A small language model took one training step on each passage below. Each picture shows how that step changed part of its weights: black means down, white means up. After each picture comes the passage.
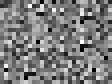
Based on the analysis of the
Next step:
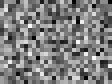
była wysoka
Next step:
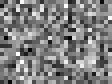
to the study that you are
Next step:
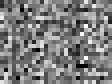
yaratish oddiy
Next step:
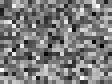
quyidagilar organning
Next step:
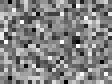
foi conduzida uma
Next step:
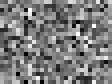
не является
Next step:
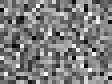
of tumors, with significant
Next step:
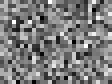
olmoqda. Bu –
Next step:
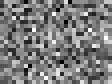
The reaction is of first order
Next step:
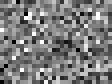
| JOURNAL
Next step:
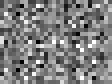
maternal morbidity,
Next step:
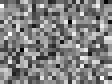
that is why Hazel is
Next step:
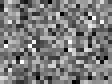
key respects: male
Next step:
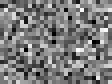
winter reached
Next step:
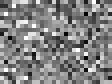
proyectar un servicio
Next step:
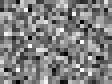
of this study showed that
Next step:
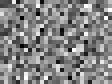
maqsadi qurilish
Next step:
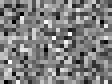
virus software that
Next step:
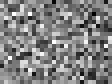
12 anket formu analiz
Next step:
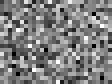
under the title "De
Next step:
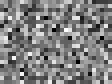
4a–c reveals
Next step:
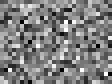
district Thangjam
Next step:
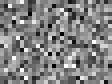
the chemical modification.
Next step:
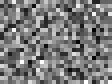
position, while the number of
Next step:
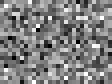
creating more argument
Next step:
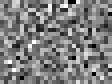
from the center of mass
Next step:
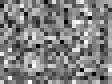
ahonda en la
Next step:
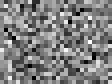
system, updating the
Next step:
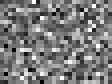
environmental legal disputes through
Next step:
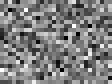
as a generalization of the
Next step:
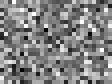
responden untuk
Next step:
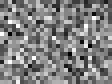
effects following divorce
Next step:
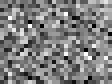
AADRNN WITH
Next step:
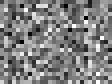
spontaneous processes
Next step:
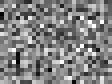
da pesquisa.
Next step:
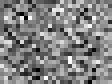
power transmission system was
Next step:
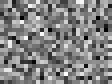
a function of fibre
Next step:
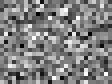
21. Tyhurst
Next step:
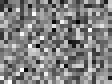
one of the most pressing and
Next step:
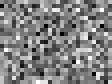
y salud. Del
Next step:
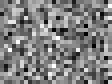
a text arithmetic
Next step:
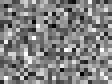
the target plate at the
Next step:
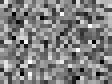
study. Previous
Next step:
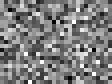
within the literature were then
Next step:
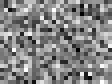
information is spread across
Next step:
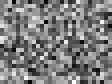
dentro perspectiva de
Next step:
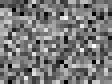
Educational Research and
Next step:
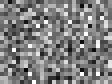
machine learning takes
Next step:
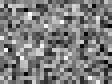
qual o cuidado para com
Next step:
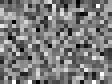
levels in girls and
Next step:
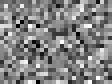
Lasater and Anderson
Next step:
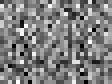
its impact. The research used three
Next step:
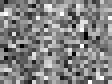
FAIR data principles
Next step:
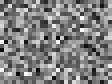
– all they have to do is
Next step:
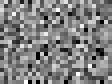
на сегодняшний
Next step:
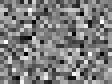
de modèle mental sur
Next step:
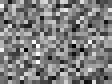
Safety Criteria:
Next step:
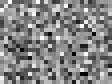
J. A. Orosa.
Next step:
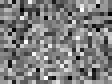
Minsili initiated the
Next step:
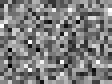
Zulagesystem und zum
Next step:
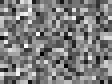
administrators. This
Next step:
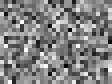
market. In [2] a
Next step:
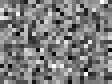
in grazed oak
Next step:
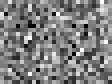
AI acknowledged
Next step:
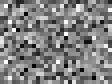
und Vorarlberg am
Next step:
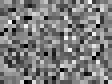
compositions on the
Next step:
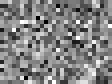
conclusión, la
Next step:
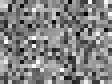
This article provides information on
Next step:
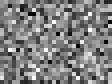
in target groups such as
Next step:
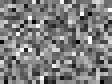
these qualities receive a
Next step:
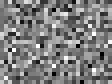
cells mL⁻¹
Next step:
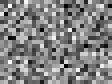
is accepted. There is
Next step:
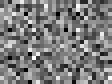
high achievement or high
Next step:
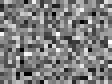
control strategy. Voltage
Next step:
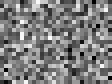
by these essential literary
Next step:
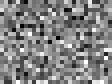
was observed, which further
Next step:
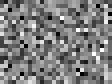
disclose the use of
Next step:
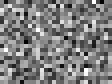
steps to address
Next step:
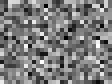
applies a probabilistic
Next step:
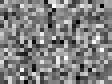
kuchni Indii³.
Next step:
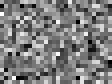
y se recogieron datos
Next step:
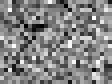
their TV licences
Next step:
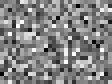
y aliviar los
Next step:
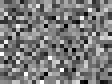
è indispensabile
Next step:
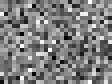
defined from date, time,
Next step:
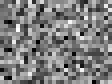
познато само на
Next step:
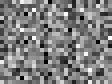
call for workshops;
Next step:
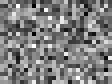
made batteries an
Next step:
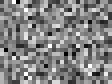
A. Valikhan,
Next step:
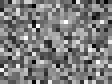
identification often relies on
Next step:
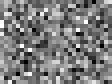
2013. Final Report on
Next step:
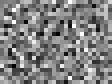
direct manipulation, or other
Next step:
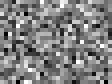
y viceversa.
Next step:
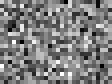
из аморфного
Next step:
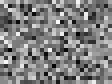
43 s Instrument
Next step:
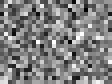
to delivery. Aims
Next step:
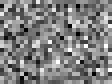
avoid and solve
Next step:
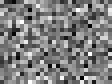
trust the outputs of the
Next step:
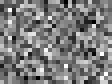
uch bosqich
